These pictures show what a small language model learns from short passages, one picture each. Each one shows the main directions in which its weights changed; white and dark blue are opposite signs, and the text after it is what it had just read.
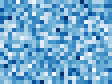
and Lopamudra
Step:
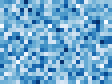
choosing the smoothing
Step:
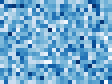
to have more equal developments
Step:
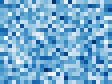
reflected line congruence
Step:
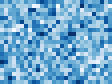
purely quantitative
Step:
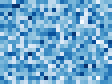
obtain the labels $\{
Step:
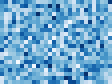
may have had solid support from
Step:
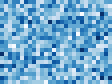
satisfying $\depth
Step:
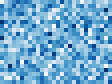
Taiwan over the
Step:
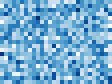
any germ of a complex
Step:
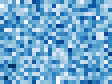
Therefore, innovation in
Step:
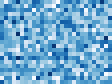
a euclidean
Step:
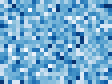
the $\epsilon_k\rightarrow
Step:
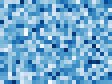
that these areas are more extensive
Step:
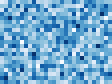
portability and grammatical
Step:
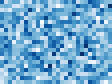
obrazning yovuz
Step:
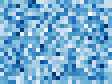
and land management data, additional
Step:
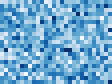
The passage: The
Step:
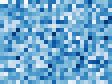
Niyoziy nomida
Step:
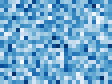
productivity of employees
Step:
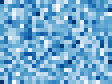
en de ouders en
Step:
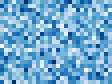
secondary data in processing
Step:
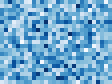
sur le territoire,
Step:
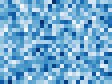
ginástica. O que
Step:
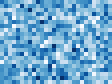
rates. However, there is
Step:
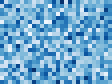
and prove the Central
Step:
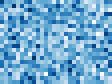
80 en su país,
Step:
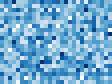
generating functions for sequences
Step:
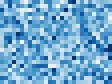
February 28,
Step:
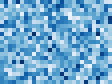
Bugun bosib
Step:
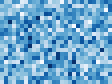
law homomorphism $\rho$,
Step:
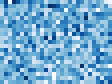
typically with a grid
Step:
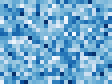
de développement
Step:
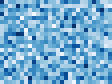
(FIOs) need
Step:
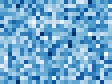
technological tools are important for
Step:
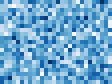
project WRENCH
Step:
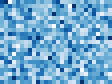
decir de la mesa.
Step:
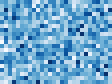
expression is then used in the
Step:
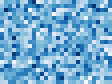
reliability of an analytical
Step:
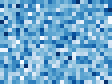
pose a risk to human
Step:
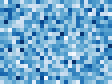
arqueológica do
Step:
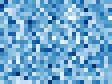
Filippi V.
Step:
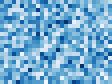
маркери суст
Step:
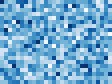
retrofitting solutions for
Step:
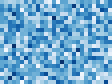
The analyses were conducted
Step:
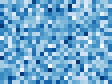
crossing $\Sigma_e$.
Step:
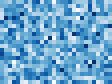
es hilfreich,
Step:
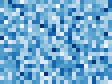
Increased nutrient
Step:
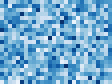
eventual lockdown
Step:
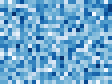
the truthful bid
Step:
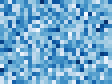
\times s_B$ matrix
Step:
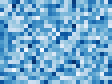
$ \[ \left \Vert
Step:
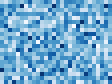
for all $n\leq
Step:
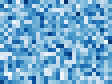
β represent the roll and
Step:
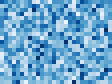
и компенсаторной
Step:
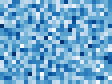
in the economical level.
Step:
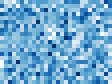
literature gap regarding on
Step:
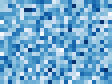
an adverse impact on production
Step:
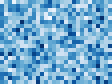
model the interaction of various
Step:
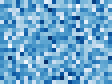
error (MMSE)
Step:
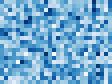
perfect matchings of
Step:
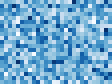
the political level by the
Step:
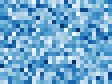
background. The algorithm
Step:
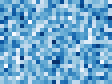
Xuddi shunday
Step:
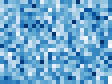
son acordes a la
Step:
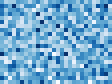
driving the second wave
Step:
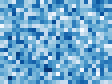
geometrization conjecture and
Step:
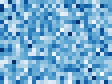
of coronavirus
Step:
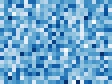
the extract (ethyl
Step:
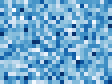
Grande Mulette
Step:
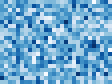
is less than the table value
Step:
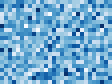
in composition sense"
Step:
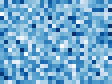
it can be continued by
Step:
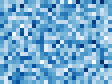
every $(t, x)\in
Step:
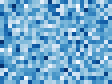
L$ and $v \in
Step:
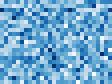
principais, a
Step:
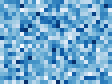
or random sampling) |
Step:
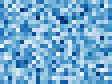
cannot afford to be
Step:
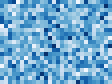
that the pre-Courant
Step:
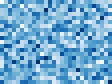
была получена
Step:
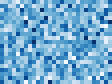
than trying to modify
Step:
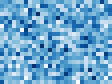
More interestingly, there
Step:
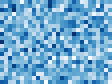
so that reported in our
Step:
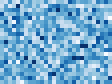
*Clin. Chim.
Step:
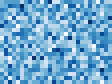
\end{equation} %
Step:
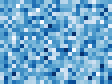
in this paper are defined on a
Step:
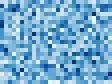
the results of this work in the
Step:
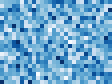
It is found that the correlation
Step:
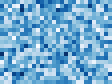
bifurcation diagram
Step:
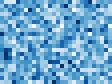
studies in human resource
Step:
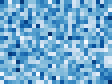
Notice that a finite group
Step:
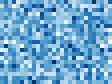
is crucial for the
